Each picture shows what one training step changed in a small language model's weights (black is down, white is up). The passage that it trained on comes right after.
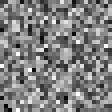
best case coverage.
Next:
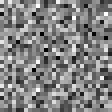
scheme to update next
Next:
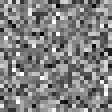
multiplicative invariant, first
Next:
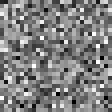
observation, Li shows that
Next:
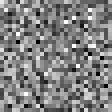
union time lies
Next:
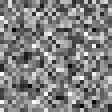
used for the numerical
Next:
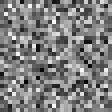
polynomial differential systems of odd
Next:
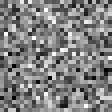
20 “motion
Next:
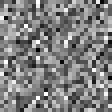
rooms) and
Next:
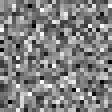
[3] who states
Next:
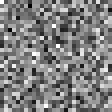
da gastronomia
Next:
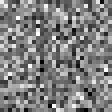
identification map between conformally
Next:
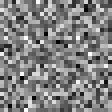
at sending and
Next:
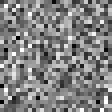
biológicas y
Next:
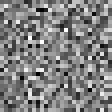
Short Report
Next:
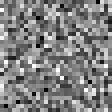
some children were politely
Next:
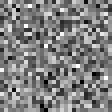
iz yavnyh
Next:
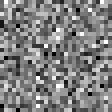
conseils pré et
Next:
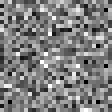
addition to the standard notation
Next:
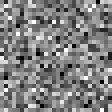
Using indigenous
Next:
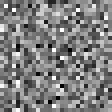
\bigskip \noindent
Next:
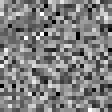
pe venit
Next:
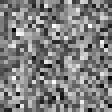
g) \geq
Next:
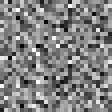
V., Structure theory
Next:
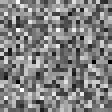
Civil servants and
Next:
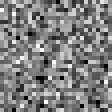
язык, но
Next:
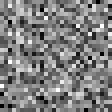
and continuous random variables
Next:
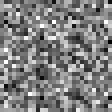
Then for every prime
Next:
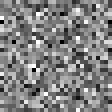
have faced the
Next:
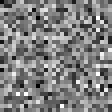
that all geodesics
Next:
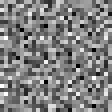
билан бу
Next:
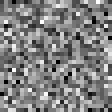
local summability of
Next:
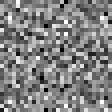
har bir kartina
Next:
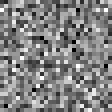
body, engaged in
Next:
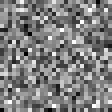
define $J_+$
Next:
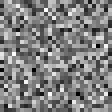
to the difference in the
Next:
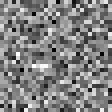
and by a grant
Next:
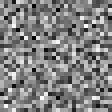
goodness of fit
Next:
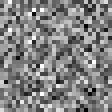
performed by using the presented
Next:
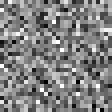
arbitrarily large if
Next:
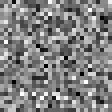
As a summit of
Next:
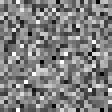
and Pyber
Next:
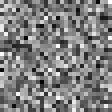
a distinctive policy
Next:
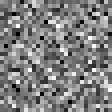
twenty years of
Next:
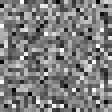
than what we feel
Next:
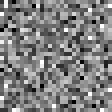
(Concept 2)
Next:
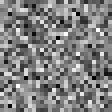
disk $D$:
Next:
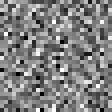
нормального і
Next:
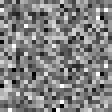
that they do not expect
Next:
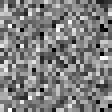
también lo
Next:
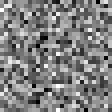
solve time to inform future
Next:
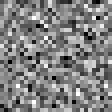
of the solution is the
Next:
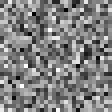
reason for attending the
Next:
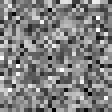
the definition of variational
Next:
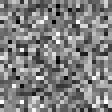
$i \in
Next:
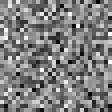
and soluble in
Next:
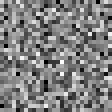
and Technology*,
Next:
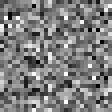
(in the sense of
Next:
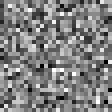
is almost impossible
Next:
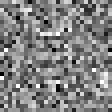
is Isaacs
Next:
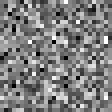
estimate \eqref{Th
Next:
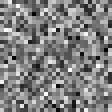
up to the end of
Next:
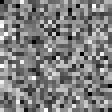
no zero-sum
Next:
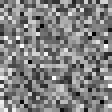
Leaf water potential measured
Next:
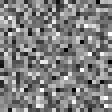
air mass [18]
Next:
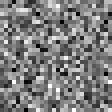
As $\beta$
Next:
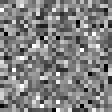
university support, and
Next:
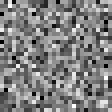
to generate a random
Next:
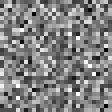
within the molecule,
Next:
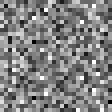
assumptions, and with
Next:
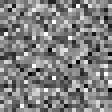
في قدرة
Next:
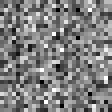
incipiente e
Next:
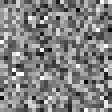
a lattice,
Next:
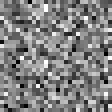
mortality in
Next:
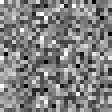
obese pts due
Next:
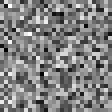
Material and
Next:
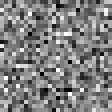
formal employment contract
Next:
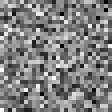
demonstrated successful cases
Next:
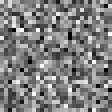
results of 444 future
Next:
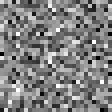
and using \( M =
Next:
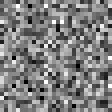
for a triangulation
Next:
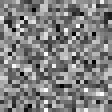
We further show the computational
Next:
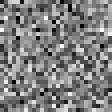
using M^i ,
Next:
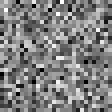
the same argument to Lemma
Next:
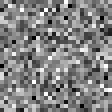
epithet of
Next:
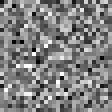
often do not have the
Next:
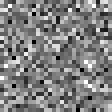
at least from a
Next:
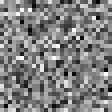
the Business model
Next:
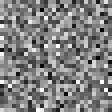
and diseases making
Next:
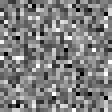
\right) \cup
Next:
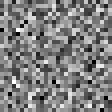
curves are the results using
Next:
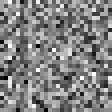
besonders in
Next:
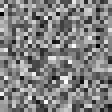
social innovation lab is a
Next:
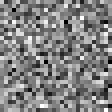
Bengal, and
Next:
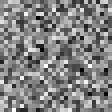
An analysis of the
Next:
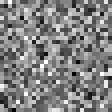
typically starts
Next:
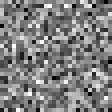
of Ruhr University
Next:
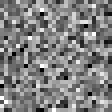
different words. A word
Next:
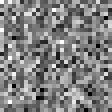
methodology using inductive
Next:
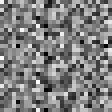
Education Technology*,
